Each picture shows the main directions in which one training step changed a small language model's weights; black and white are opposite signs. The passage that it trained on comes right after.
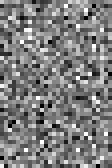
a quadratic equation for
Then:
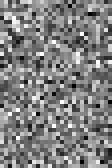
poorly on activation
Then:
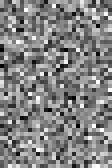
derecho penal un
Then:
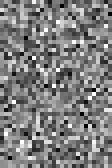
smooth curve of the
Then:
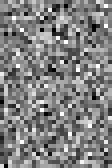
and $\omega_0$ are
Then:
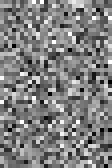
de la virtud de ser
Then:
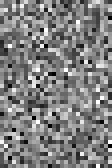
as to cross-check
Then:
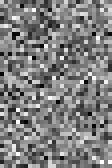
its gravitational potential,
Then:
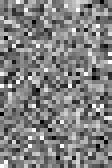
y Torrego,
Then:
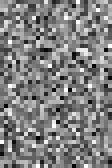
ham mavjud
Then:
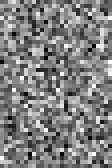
J., Sobon G.,
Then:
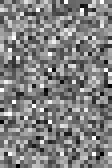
a given codeword,
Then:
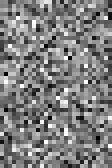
in model B are very
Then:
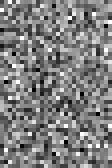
of the particular mater,
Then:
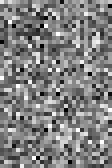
of doing agriculture
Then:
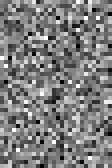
the walls that could
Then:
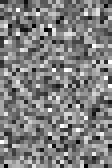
article also highlights
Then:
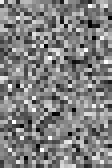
for Case II with
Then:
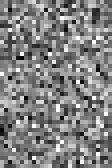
is a widely used
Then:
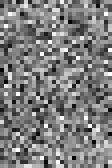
the form \begin{equation}
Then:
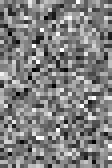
the wave functions in
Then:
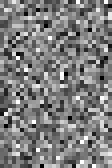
C vitamini va
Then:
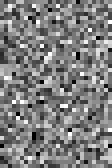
teremos certeza
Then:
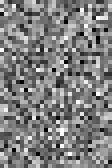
application of deflection
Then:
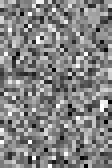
cư năm
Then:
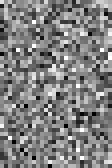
an online algorithm
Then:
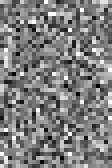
Box No:
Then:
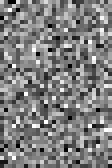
saddle point method
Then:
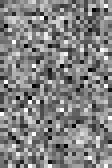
coupling in the model,
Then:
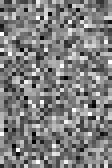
DebitV1, le
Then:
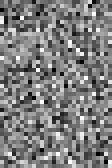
to uncertainties in
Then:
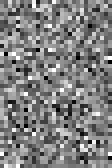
of this, the head of
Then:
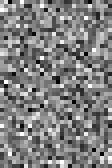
is time-varying but
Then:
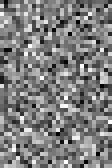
con cinematica
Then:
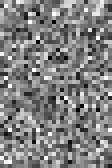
/KABEER 15
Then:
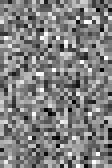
de f de tal modo
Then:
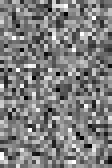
and historical,
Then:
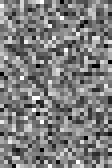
in terms of electromagnetic
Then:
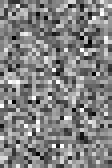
due to interaction withe
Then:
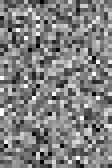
desastre precisa
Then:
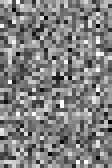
desacuerdo En
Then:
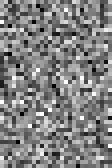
otro). Plazas
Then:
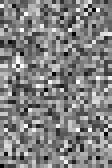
через блок
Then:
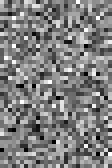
that follow, we will not
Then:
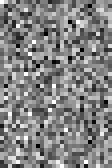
ga va karam
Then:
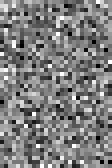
space $V$ is called
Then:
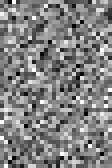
parâmetros entre os
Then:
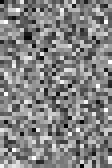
arises as the effective
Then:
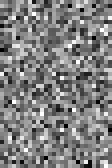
as gradient descent,
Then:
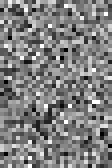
penilaian hasil
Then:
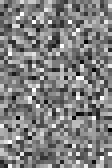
these rules by the
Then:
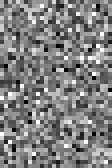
DIS due to parity and
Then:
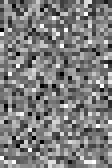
оцінювання та
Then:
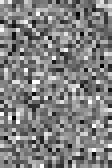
equilibria. In
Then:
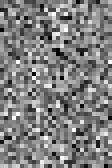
to the change in the
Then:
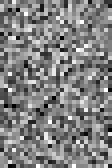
na Escola Nacional
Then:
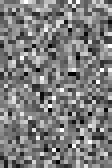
the true time the present approach
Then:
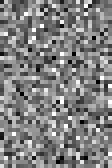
в условиях
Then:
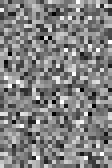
because it involves the
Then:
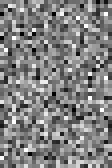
comunicação interna das
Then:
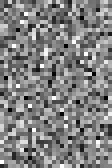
4. Amplitude
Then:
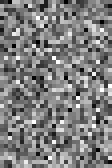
Lab, University of
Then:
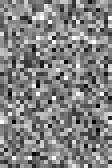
medidas aplicadas à
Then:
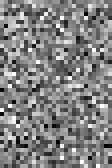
was with real scale factor,
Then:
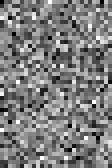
dos Serviços de
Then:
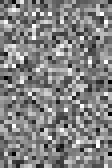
of nodes in the
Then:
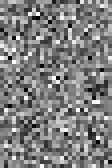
(This Ansatz is
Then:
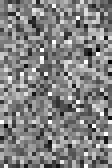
chet tilidagi
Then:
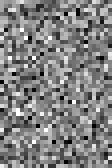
та невжиття
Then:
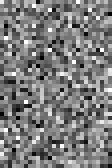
that is the superposition
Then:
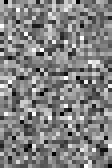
que provocaría
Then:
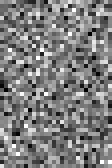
fixed lattice parameters,
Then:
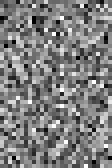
Materialien -
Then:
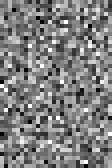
price Brownian model
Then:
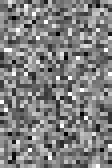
photon signals from
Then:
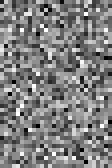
в реалізації
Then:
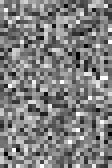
a strong peak at the
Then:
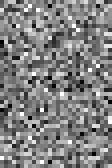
the velocity structure
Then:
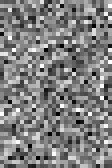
de gatos é o
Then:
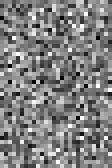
density and the particle number density
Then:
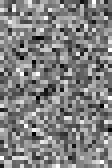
be effectively integrated into
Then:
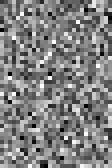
a cărții se
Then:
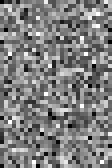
plays the game with
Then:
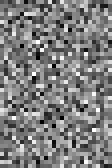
for a detailed analysis
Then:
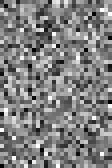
the jumps, but such
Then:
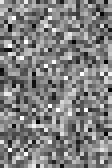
defin işlemini
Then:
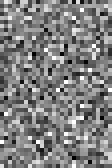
de los Suevos en
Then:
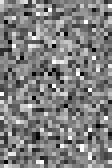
\ref{fig3}, and
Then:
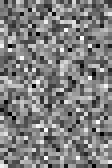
los docentes, es
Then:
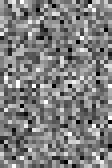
и тяжесть
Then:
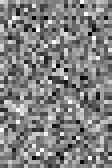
in this lecture can be
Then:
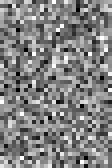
sum. aza à
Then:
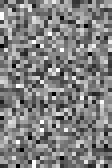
de Albuquerque
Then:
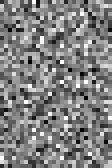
the $F$-term of
